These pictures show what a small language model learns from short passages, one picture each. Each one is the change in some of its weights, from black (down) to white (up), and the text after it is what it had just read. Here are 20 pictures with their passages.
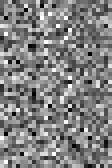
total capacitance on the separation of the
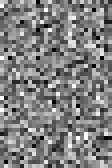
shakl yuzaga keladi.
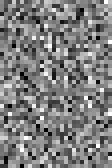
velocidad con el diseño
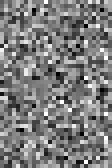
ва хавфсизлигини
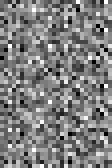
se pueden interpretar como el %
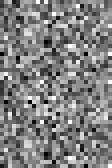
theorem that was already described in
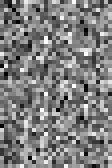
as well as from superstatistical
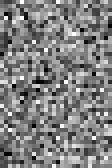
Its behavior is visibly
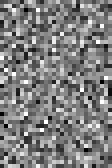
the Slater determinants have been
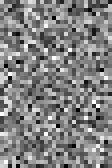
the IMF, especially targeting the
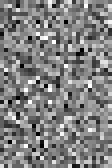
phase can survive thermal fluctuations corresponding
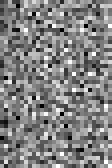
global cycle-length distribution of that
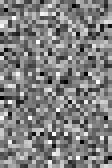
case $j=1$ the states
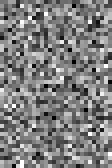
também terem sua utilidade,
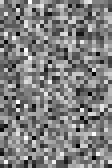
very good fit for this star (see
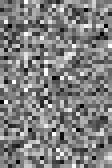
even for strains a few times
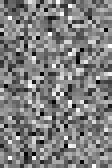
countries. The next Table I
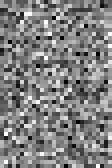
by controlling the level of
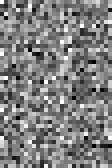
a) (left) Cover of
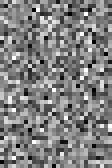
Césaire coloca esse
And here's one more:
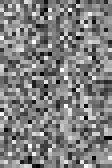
\subsection{The Liouville
